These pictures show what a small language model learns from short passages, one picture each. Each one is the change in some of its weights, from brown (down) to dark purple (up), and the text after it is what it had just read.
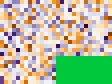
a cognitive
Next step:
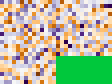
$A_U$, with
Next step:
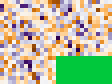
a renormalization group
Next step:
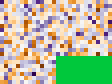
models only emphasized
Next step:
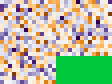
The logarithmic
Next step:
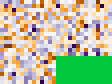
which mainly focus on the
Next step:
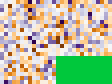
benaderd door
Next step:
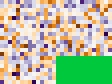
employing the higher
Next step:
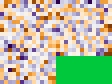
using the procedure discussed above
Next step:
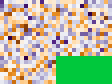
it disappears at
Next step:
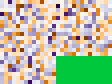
ook sociale en
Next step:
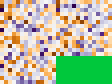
that the arguments
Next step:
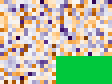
tarbiya sifati
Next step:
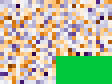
while still covering a
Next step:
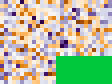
sua idade,
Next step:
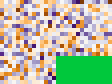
extrapolate its impact
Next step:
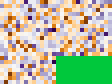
central four chords
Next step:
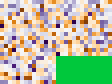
conventional additive
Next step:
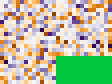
amplitude of scalar
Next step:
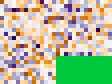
\varepsilon^{\ell m
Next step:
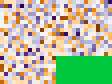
International Journal of
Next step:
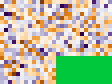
momenta, we define
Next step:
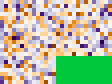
objetivos en
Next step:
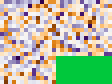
a constant velocity $v$
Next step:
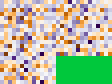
separated in time and two
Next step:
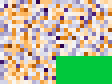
кариеса у
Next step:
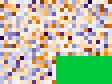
model, which is thus in
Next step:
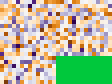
for the use of scaling
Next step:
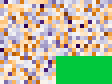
variam entre 60 e
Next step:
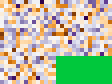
Chem Phys*
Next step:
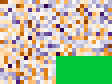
yang disurvei dalam
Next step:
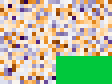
motion of partons, we
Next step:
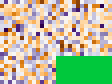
in a 25-mm
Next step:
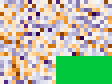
от Partners &
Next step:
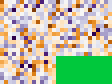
> i} \cdot
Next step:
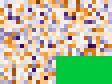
com mecanismos
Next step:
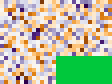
In this paper, we present
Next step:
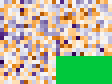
и явлений в
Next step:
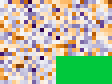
convex optimization
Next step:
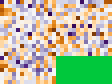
of the $\pi$
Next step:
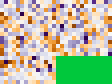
'balanced' which
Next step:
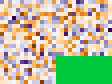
измерений и
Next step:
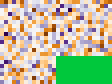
One may verify
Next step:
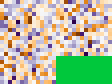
inactive states and
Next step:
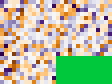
EC table, and
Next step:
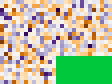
probabilities. For planets
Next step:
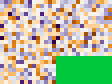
A more precise characterization
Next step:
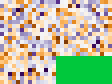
the atomic physics of
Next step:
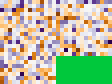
that Alex uses
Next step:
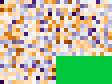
of the compound
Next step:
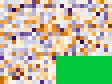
standard model is different), but
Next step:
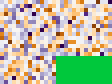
3 Bloch,
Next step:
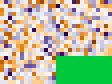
unit pelayanan,
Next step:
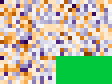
levels and higher temperatures.
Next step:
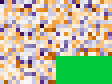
on the metric in the
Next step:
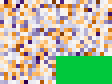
Gros, B.
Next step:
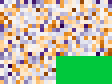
along with the following necessary
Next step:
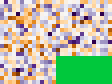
и составляет
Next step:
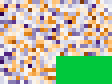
do Trabalho
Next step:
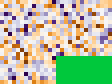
paxta terish
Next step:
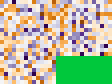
the challenge is
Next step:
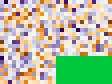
и социальной
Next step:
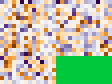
або ATM.
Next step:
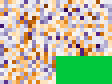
institution a un type
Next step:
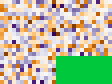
Universe, when \
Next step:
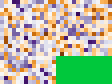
where $R$ is the
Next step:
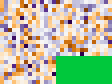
Verbo - Muito
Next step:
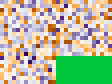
of the $2\times
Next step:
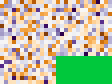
Outras questões
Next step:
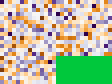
room temperature[14].
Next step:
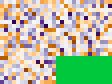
kinematics at the
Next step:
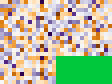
focuses on mining
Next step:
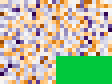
ularning amalga
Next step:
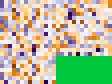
Сведения о
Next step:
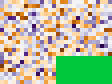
the degrees of
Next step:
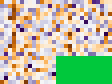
в начале
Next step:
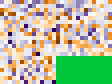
of $n$ photons
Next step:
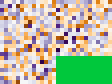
public consciousness,
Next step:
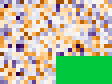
Randomly select
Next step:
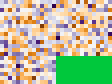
de qualidade. Com
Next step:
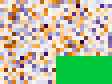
each simulation, we initially
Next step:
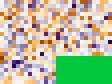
this language for students
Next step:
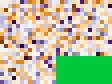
nur in einer
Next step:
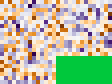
for quantum cohomology}
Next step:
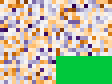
gauge group and take their
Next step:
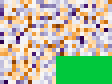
за світський
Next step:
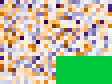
of these individually and all
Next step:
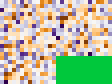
ўзига хос
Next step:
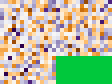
ou em grandes
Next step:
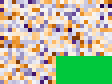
shows that the cloud in
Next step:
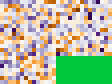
serve as the source term
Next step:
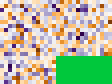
\nu}$ are used to
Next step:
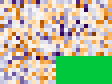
Czerwona lista
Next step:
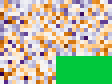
restricted to systems with
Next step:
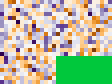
do entendimento que,
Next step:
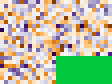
time $t_l$,
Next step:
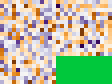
के साथ
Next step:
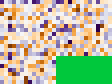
that in order to create
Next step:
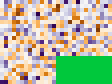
*hard disk*
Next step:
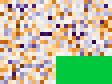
for convenience.
